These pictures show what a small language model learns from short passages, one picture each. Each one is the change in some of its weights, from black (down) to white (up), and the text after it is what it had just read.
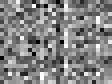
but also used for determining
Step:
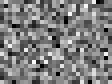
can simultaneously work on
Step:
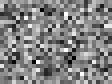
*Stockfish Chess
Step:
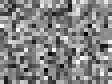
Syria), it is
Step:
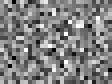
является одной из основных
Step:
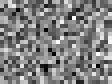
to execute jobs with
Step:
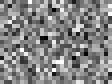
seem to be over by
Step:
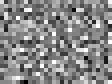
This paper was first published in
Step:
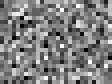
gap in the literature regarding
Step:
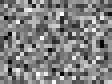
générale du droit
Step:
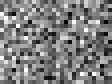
la production traditionnelle du
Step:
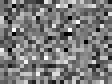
o'tkazish haqida
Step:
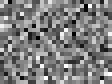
company must take into
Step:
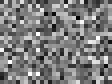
hydrochloride +
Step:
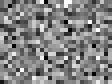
і хвостовика,
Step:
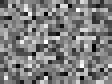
(accessed December
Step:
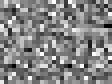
the training of officers of
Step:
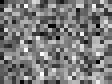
5.1. Observando
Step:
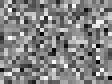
труда водителей
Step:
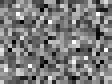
va universitetlar,
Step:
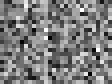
análisis retrospectivo
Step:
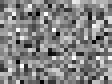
the various aspects associated with the
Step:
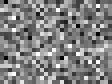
Рік кончини
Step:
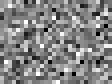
С. Юридическая
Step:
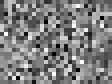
areas at risk of contact due
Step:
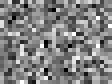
Radiology, and RSNA
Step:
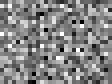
- бак раствора
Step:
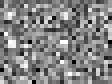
because manipulations for two
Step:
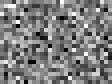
puede ocurrir en
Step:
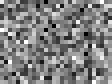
a job were working in the
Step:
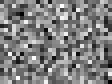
kompleks chora-
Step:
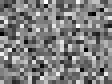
Liguria, particularly the
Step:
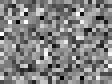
x} + \alpha
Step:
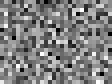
mutate în
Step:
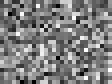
data was analyzed using
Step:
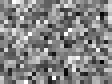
advancement, and they have the
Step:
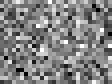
precedents, current challenges and the
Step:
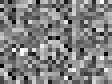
вақт ҳам,
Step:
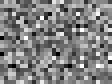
of paste and weight of
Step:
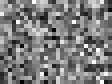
turadi. To'g'ri
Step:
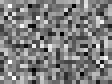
identified as such. Its
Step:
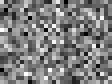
exploitants aux
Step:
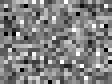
other regional languages of
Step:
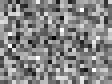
world average of six
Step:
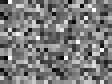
Classificação das Micros
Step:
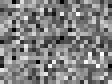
Bottom Hole
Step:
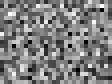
consumption per ship is
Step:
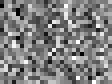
obtained in the Vector
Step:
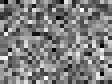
1. Introdução A
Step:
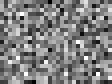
2.6 Data Collection Data was
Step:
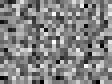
from I&Q data, we
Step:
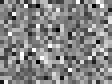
у глибоких
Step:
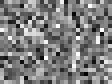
eshikni yop,
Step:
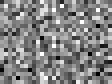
limited with regard to the range
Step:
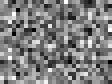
estações maregráficas a
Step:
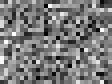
30 m va yuqori;
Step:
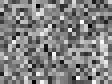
on the DEM height
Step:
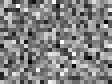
principle of *Lex
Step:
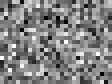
Address: Contact
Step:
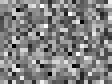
contributed to discussion and
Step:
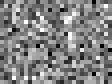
роль текстовых
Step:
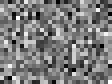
asosida ba'zi fonetik
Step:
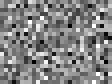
practical application in education and research.
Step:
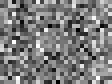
¹ Jerabek B.,
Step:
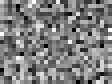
values and actions is called
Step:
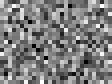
oscillator based on a
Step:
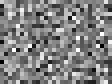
consider aspects from a control point of
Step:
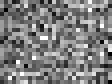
governo lançou o
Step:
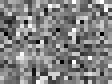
the linguistic method, some
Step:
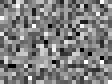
that the groups of fertilized
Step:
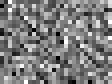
are additionally calculated for
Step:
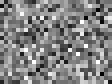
para diferenciarlas reside,
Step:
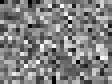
y post intervención (Muestra
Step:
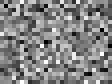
electoral context, and their use
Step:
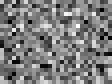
to expect fishers to collect
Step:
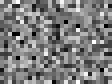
de fácil acceso y
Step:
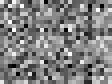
(see Table S1 in
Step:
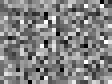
and experimental groups, the mean
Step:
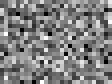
are discussed in Section
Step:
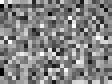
lead in mammal: A
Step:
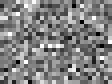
в интернете, по
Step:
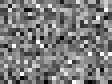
hand te houden en
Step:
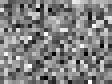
the road user about the
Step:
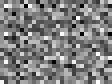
of Preschool and School
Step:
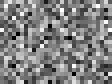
of fat content of the malted
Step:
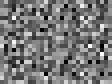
Nudo Mudéjar
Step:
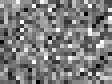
fundamental for optimizing the resources
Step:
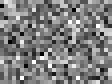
year, analyzing the energy
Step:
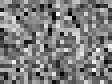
this prevalence was low in the
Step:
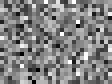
but soil heaving can expose
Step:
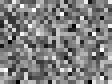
*Current Drug
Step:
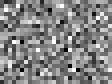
друг с другом, в
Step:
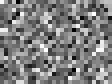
OUS, SINTEF
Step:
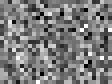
order to conserve the natural
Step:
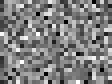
sredstava za
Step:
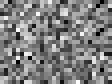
système urbain
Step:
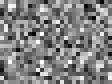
une analyse approfondie
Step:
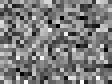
qo'yishga berilgan
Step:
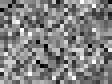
The main problems behind people
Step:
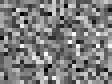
honest and accurate
